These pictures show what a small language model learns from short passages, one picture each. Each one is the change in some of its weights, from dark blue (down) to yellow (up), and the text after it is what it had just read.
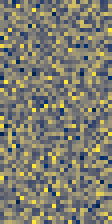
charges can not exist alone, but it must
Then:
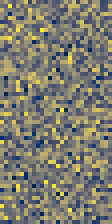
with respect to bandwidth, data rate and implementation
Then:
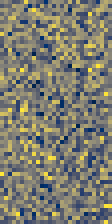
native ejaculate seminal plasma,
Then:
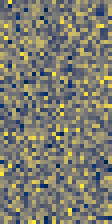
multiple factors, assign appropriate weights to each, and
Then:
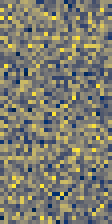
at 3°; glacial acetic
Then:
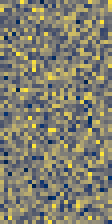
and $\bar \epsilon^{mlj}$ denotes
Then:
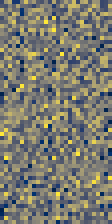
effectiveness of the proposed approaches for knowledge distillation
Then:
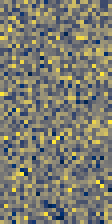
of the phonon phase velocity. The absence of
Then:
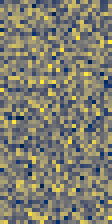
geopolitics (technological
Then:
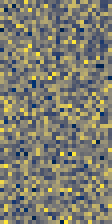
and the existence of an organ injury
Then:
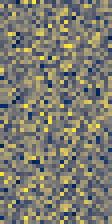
Dr. Maged Ahmed:
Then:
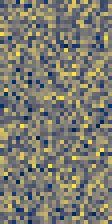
Kemik Rejenerasyonu
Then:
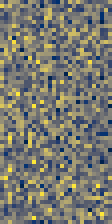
limit of $\sim$0.1
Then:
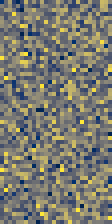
alternative employment instead of farming.
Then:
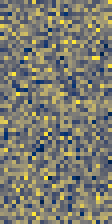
the 15.15% syrup of aqueous
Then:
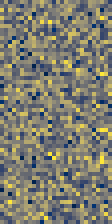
cleft is quickly filled with blood,
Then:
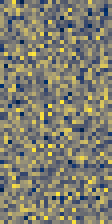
We cannot be sure whether these spurs are
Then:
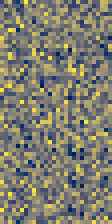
problems. They are also tolerant to a
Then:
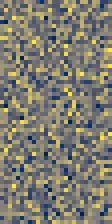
more interesting?\\ 4. Do you like learning
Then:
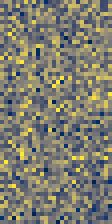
of different samples *In situ* longitudinal
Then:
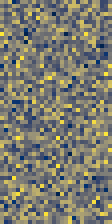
process and to prove its association for ensuring its
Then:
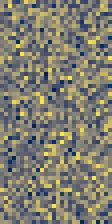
course pack refers me to the BBC News
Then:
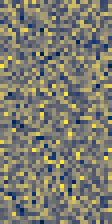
influences management of academic behavior of students.
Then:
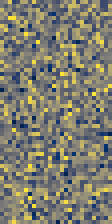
particularly the timing and rigidity of
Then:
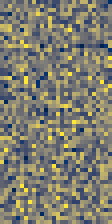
the CZTS solar cells as a
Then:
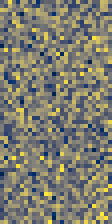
call for study purpose with the peer group.
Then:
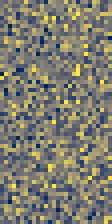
\cite{tornq} identifies
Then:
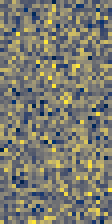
factor of ($1+\zs$) to account
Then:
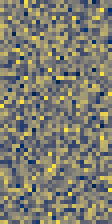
in cosmology, as the depletion of
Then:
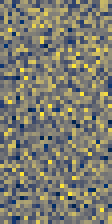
interactions are commonly described as consisting of two distinct
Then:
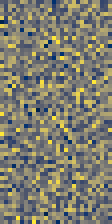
was read. 2.3 The Specific
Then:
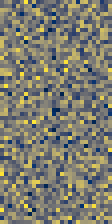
able to adapt their behavior to the specifics
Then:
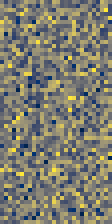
to agent based modeling. The formalism change allows for
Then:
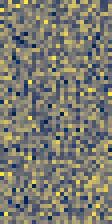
runtime of our algorithm, if implemented
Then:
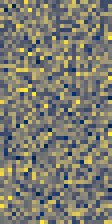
and the impact on academic results. Satisfied
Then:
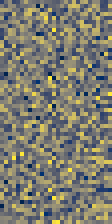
accuracy on dynamic data in real local mobile environments with
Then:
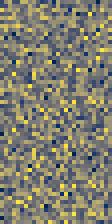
family cucurbitaceae and commonly
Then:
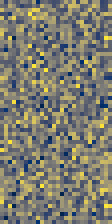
CO₂ incubator at 37 °C.
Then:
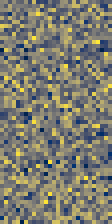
the luminous blue variable (LBV)
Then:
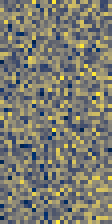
decomposition of narrow and broad components is not
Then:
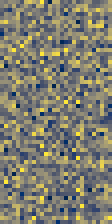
compute velocity v_{t+1} of the
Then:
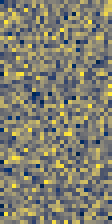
geometry admits non--trivial
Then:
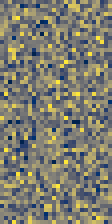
scalar condensate as a zero-temperature perfect
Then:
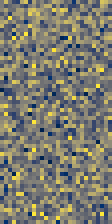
"An assistive model for visually
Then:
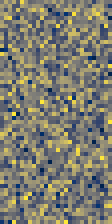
was conducted between July 2023 and June 2025 at
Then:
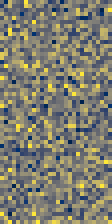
vertices connect to other components. We extract
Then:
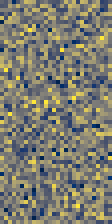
pixel. The most prominent peaks, from
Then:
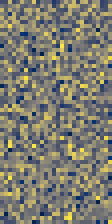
current study are available from the corresponding author on reasonable
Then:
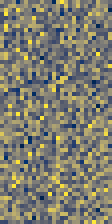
that in this algorithm, in Step 3,
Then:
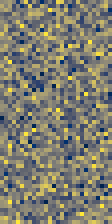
how interoceptive signals shape subjective food
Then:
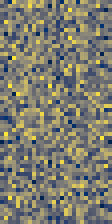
to suitable dc and ac currents has been
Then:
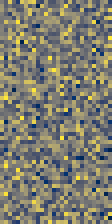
models give about the same value but the calculations in
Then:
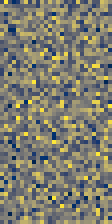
taking into account realistic elements such as
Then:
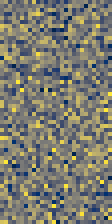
the need to abolish subordinate
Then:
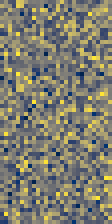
spots where accidents occurred and safety
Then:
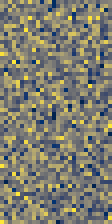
agricultural crops in agroecosystems
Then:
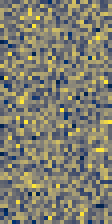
text VariableAdministrativeUnits
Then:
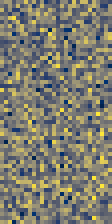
of the SOTSC phase around $\phi =
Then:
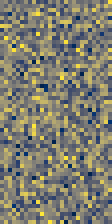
the Loschmidt echo
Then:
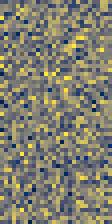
$f(R)$ gravity, as well as
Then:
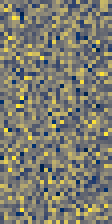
us to make predictions of future density functions, using
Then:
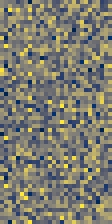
For Scenarios 4 and 5, the
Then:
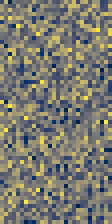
where $\vect\epsilon\sim\mathcal
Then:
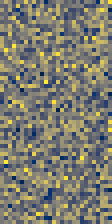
of AI-supported pedagogical
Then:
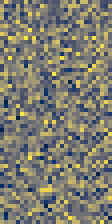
that the erosion processes can affect not only the slope
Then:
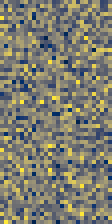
is also expected to be low if the binary is
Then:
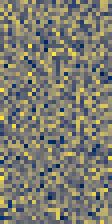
from 5.3 million users. We consider
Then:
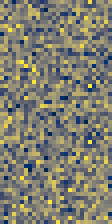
if we call the distance from A to C x
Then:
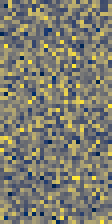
work. We frame this as a constrained
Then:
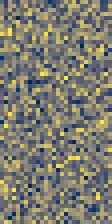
results showed that the capital structure proxied by
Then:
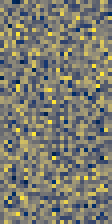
explained by the occupant's attitude of
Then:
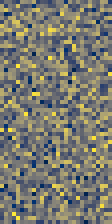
selective strategy - based on the matching of
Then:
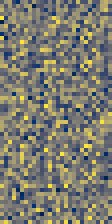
since the mid-1990s and the
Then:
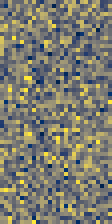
first appearance. The $(X,Y)$ coordinates
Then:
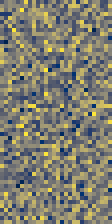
PAHs originated from high-temperature
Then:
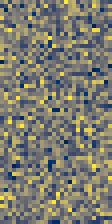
and time. 2.4 Preparation of
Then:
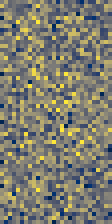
al., 2000; Pressley et al.,
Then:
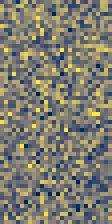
mediolateral perturbations of various amplitudes.
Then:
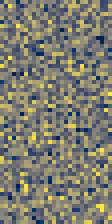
are extensively calculated. The critical exponents for
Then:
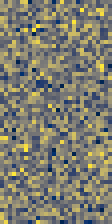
encouraging comments, consoling them in
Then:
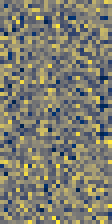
movement along $y_s(t) =
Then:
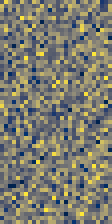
They argue that firms in capital intensive
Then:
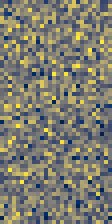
= \mu/0.07$. This relation
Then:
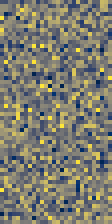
$T_{MC}$ by plotting the
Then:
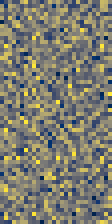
were determined by chemiluminescence
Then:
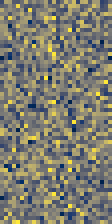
voluntarily contributed resources have been proposed by
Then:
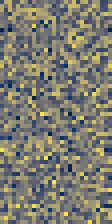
Descriptive statistical analysis has been carried out in
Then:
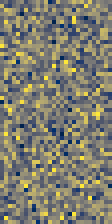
operating regions [infineon Application note]
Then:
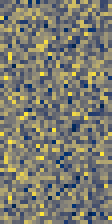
Ekoundzola *, Hanan
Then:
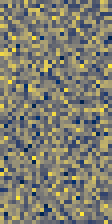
in the public transportation system as they only emit
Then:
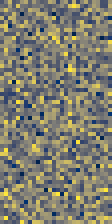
impression about this interaction. The everyday life
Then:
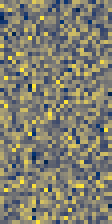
and predictions*, *Signal Transduction
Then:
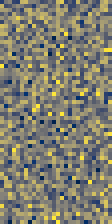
houses, infrastructure, and cultivated
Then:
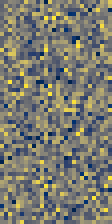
\pSaab{}; organizational policy for
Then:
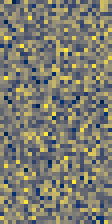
noted that the Landau level's wavefunction in
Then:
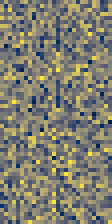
is classical entanglement \cite{c10,
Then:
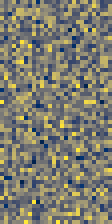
FEA calculations, which can predict the distribution
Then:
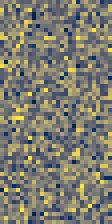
and \emph{Swift}).}{The
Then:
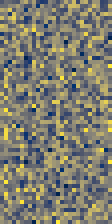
b, in arcminutes, from the
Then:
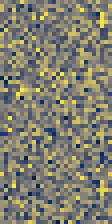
giving a peak with $AA/pp >
